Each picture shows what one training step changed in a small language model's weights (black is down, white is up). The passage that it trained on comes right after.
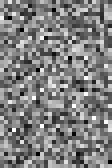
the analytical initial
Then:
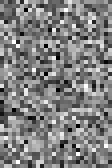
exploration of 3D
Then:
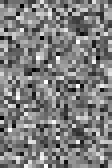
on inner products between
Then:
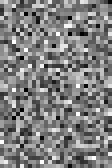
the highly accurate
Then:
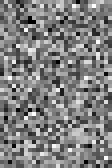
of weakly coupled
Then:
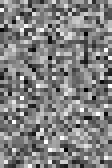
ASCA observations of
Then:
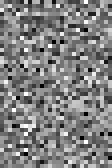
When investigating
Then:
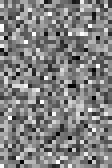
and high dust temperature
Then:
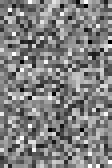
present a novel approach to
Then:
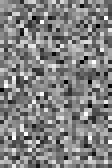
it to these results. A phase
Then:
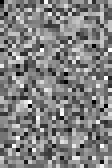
Figure S10) at a
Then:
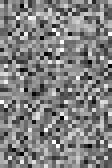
when we consider a finite group with
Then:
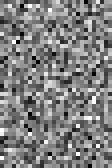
distribution is not symmetric, and
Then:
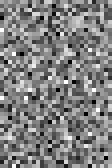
We next focus on
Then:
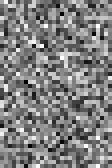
that previous reports
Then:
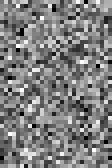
contained in the closure of
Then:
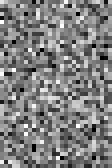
rotational invariance
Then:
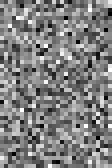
at component $c \in
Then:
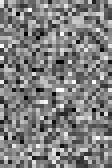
connection with its potential use
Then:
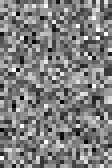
corrections and in this way,
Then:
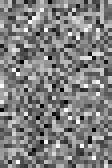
out to be compatible with
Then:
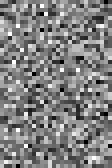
nick (name) for
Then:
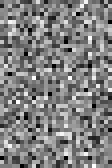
in $K$ such that it
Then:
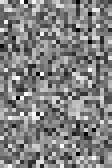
estimation of changing
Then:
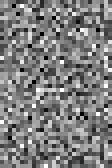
a (Kummer)
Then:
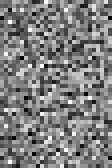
the local velocity determined
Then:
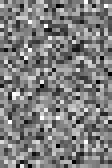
with estimates of expected
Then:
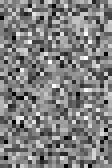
We consider here test
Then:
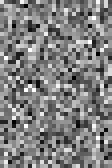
to correlate the band parameters
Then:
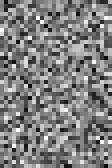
concepts such as
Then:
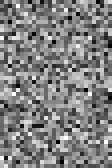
$$ Substitution
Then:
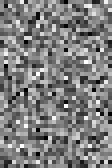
F., Elements of the
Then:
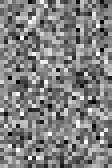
to the limit cycle.
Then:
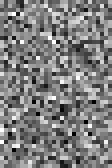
equalities follow from the fact that
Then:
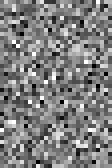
based on speech, and
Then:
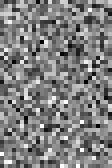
\infty$. Therefore, if
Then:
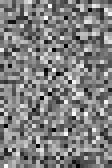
\href {\doibase
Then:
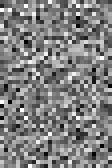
Mean $\Delta$t
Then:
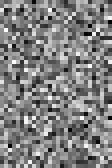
covers $h,$ if
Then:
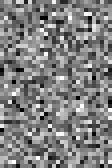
with $R=3$ and
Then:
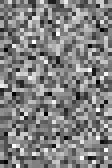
to find out the generalized
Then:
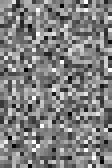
a dynamical system is well
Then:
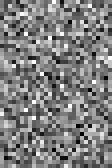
there is an inclusion
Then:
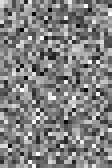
the function $G$, which is
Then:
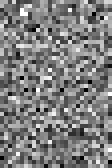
-- For a P-wave
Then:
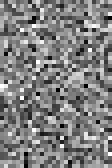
a nearby noisy
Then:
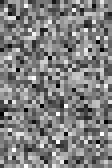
latitudes, and even
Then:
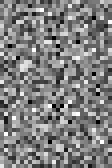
in backward time.
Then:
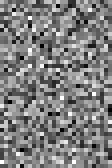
the pmf stated in
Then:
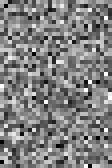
$G_2$ it follows
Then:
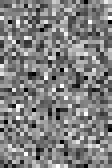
WM, whereas with
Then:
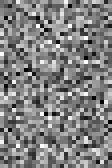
and the KPZ fixed point
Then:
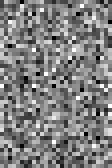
in the transverse displacement
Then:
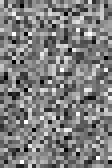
even when using relatively large
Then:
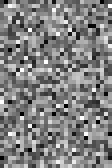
present in the disk are
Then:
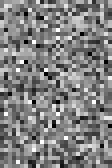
2.Department of
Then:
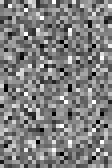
the conjugacy class
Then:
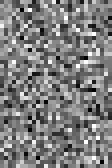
| for i = 1 to S
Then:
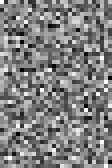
which we discuss in section
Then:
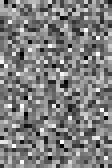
is defined without reference to
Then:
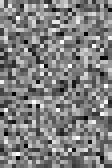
or space-based GW
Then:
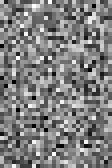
by an exponential time
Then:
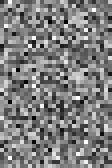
shift is given by
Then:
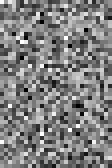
the polar decomposition of
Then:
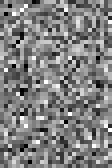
indicating two distinct
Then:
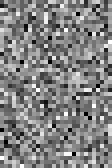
group, and $G$ is
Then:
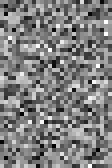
the facilitates the
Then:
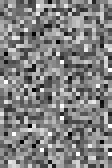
a restriction on the
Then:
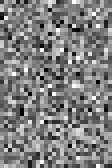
the simple accumulation of
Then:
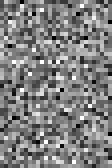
in the case of a single
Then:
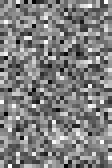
Details are left to
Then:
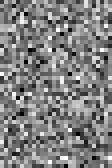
prograde motion with a
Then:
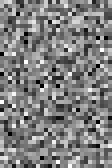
law with mean vector 0 and
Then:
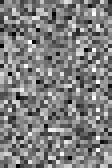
assiduously to
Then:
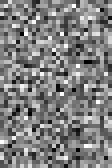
they are ``random
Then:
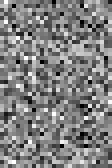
using a SPEX
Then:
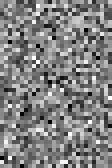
a measure $\nu$ is
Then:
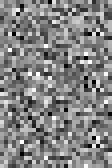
system, i.e., the
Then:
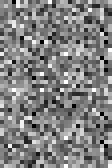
\] The case of $x
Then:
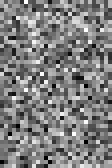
of the details by
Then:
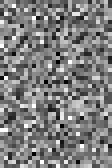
side is no smaller than
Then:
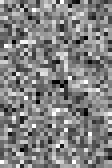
whereas in the pure
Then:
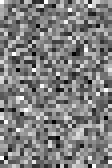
is far than trivial
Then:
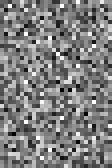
there is a quandle
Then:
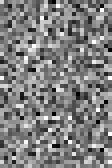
to \cite[Theorem
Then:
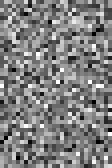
They addressed
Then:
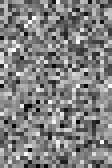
is to converge even for
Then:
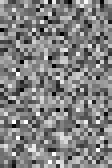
outflows from active
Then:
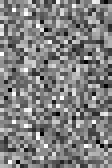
and its particle-hole
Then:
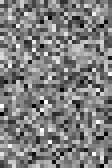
CARS signals is
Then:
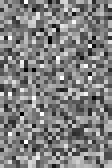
of the target
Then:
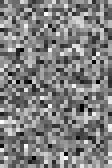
TeV, for values of
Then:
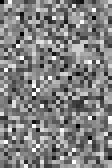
but the shift is
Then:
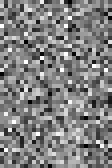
and generated by $-1$
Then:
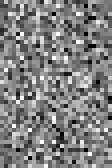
however, the limited
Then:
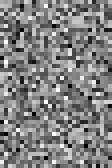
gives \begin{equation}
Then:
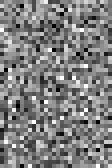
into account the given
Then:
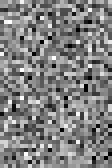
\left( \frac{2
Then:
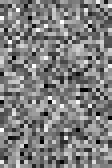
$\Gamma_0$ and then
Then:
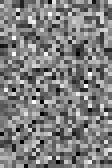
change of basis, in
